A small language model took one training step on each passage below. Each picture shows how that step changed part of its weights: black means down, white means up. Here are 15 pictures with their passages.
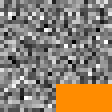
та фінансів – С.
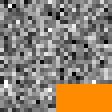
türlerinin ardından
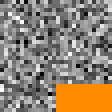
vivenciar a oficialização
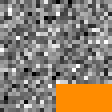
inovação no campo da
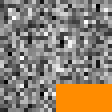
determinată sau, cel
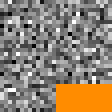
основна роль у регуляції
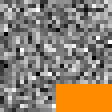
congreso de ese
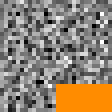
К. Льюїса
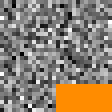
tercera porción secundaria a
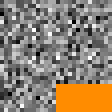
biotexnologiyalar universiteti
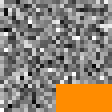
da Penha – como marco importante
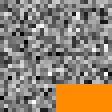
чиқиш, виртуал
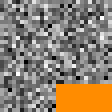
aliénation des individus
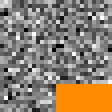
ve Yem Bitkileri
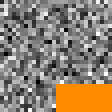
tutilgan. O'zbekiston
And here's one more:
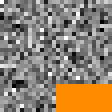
ўртача қуйидаги
